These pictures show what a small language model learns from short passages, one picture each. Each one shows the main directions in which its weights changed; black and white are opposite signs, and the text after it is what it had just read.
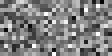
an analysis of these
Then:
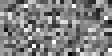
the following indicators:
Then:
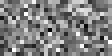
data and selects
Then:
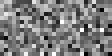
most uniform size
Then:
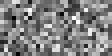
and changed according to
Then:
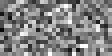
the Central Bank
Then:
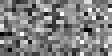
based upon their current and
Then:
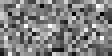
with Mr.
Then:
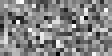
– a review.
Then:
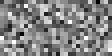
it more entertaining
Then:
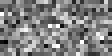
violin plot
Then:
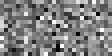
(that is constant
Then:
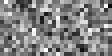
trend was observed for all
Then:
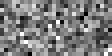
built by Nigeria
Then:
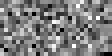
can be carried by direct
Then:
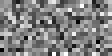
proves the effectiveness of
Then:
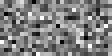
were male and 107
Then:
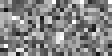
stated that cost control has
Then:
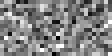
consistent with the complete
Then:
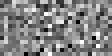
in selected sectors
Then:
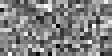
degree in Computer
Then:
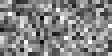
customers' attitude
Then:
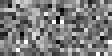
illustration of this
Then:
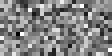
convolution residual
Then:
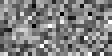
associated cardiac issues can
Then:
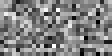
resolution of 4
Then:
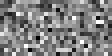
frequent assessments,
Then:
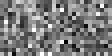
responsive teaching practices to
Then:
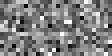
level, the individual components
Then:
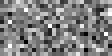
using Spectroscopic
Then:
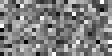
by Johnson
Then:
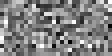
in the first group,
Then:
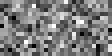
visual and auditory
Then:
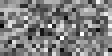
the phenolic ring
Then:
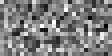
the Fisher matrix
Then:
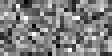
obligations of University
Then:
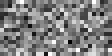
three techniques: Activation
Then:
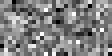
and vascular
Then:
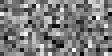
that there is no
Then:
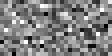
with ResNet50
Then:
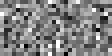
of the Freedom
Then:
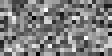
can be identified,
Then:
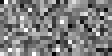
fractures are one
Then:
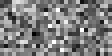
used multiple methods to
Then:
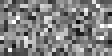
and (H)
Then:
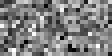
difference in R_r
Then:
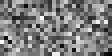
discount rate.
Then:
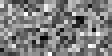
very important in modern
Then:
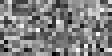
focusing on its
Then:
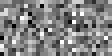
speaking, What
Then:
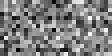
stated that, in order
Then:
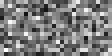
lowering screening
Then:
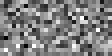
2 may be useful for
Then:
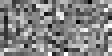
in the world.
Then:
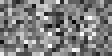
not mentioned by the
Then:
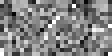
indica* against clinical
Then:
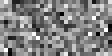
process in terms of possible
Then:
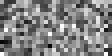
This cohort study
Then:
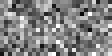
economic imbalances.
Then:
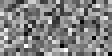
the design of the
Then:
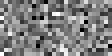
that weren’t
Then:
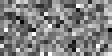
per cluster.
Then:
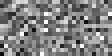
a rigid solid
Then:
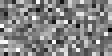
be accessed easily
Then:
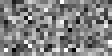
and his friends
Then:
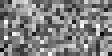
skills of teachers in
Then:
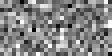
soil. The physical and
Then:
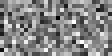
outwards by
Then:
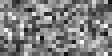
all necessary for effective
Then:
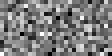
the transactions. in
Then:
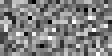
have a negative effect on
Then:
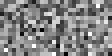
the random choice of
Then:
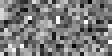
Indonesia are
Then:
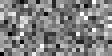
issues a query,
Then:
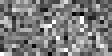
widely developed for research
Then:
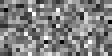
nanotubes were
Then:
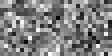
high and constant. This
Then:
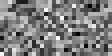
industrial enterprises
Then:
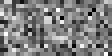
of computing all operations
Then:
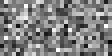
featuring the highest
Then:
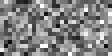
additional sensors have been
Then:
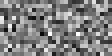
attitudes and
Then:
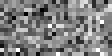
observed for pairwise
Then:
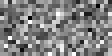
109 students out of
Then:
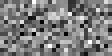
bites, water
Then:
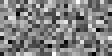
refers to the basic
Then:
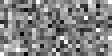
on practical reason which is
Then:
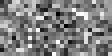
production schedule
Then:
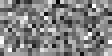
position update equation.
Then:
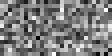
V.com Stand
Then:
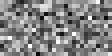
concentration ≥ 12
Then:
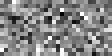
and said,
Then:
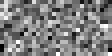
It is not clear whether
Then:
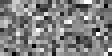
production such as capital,
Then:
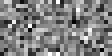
be affected by aspects
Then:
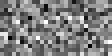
synergy among the
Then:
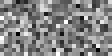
taken for reducing
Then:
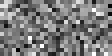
Library services of
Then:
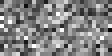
Grand Mufti
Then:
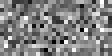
space forces to the
